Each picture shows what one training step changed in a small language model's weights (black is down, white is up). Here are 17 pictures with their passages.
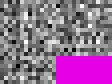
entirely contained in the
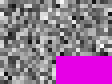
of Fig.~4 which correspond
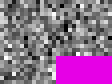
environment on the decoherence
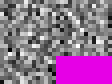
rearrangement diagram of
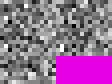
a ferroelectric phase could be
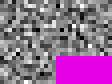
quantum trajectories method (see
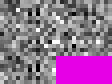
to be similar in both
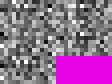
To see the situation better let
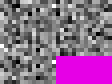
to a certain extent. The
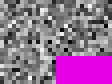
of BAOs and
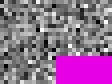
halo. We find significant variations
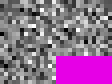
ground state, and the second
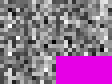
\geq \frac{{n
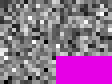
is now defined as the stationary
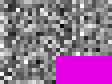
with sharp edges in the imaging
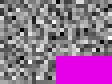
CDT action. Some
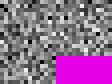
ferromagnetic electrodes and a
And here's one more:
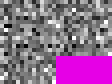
liquid crystal within an interferometric
